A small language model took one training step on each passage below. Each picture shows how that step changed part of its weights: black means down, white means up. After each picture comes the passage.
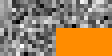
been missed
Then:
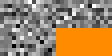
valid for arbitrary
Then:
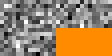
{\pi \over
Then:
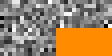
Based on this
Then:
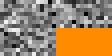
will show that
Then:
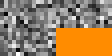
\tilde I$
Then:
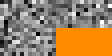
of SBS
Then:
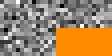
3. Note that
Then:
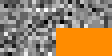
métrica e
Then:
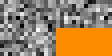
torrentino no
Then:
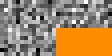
numerical estimates, in
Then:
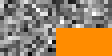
therefore unlikely
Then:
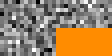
validity of
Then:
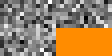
variação do
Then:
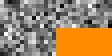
is possible to
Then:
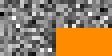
such index is the
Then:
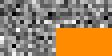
unique positive solution of
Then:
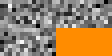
time spent on
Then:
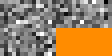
Laplacian on
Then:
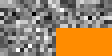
measures to combat
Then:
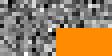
~ d\xi
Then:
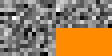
reduced order model
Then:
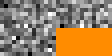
keladi. Bu
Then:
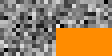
one zero eigenvalue for
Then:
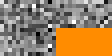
because we must keep
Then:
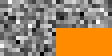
Engineering, University
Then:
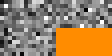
of DWs
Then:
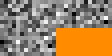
photometric data do
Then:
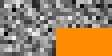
also need the
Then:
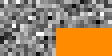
regular array of
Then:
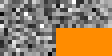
of the particle is
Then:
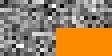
that would take into
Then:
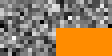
marginals have
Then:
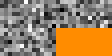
extended to solve the
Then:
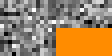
be represented either in
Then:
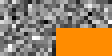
the net
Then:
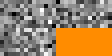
taken to be zero
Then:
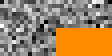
as seen from the
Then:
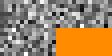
системного та
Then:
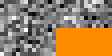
that $\Pi$
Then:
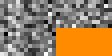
$n$ is
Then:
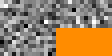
of integers.
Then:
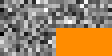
Social Media:
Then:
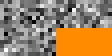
will formulate a
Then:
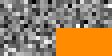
la adaptación
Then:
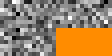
carried by the
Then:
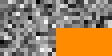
Technology of China,
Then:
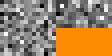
plane GWs
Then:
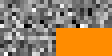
Procura la
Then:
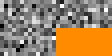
Lekin uning
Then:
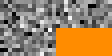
vote fractions
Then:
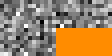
Actualmente el
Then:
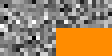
conditions (0)
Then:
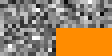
the property to
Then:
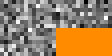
monopole is
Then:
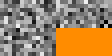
definition and the main
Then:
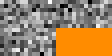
maar ook
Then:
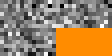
$A$ is
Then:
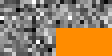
separated by two
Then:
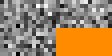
responsible for
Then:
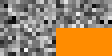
sides. In
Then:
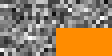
Biz bu
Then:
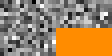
regimes in the
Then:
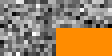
be isometries
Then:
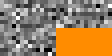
This means that they
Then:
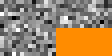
a loop of length
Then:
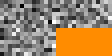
sizes over the
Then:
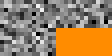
with increasing pressure and
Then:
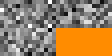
whose class represents a
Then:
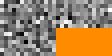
de responder el
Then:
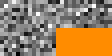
2 – Herr
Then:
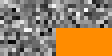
first batch
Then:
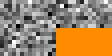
of $S$
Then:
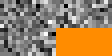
de restauration
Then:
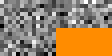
corrections as for the
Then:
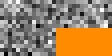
excesso de
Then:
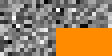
special classes of Lie
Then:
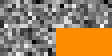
$L$ satisfy
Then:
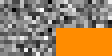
conditions, it is
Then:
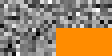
a measure for the
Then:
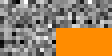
prograde orbit
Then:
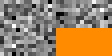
spectrum density of the
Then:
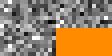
the traditional
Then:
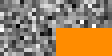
following corollary is
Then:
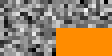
is better than an
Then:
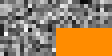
Any direct sum
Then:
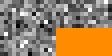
asosiy xuquqi
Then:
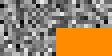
in the above
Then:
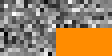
Real va
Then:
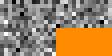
Tikrit University
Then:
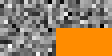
this study).
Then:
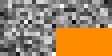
данные в
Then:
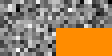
darajada oshishi
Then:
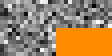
представлен на
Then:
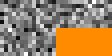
possibly with
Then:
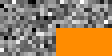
Rooney in
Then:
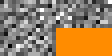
basierend auf
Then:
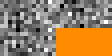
its simplicity of
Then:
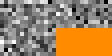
from multiple sampling
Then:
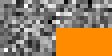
walks in
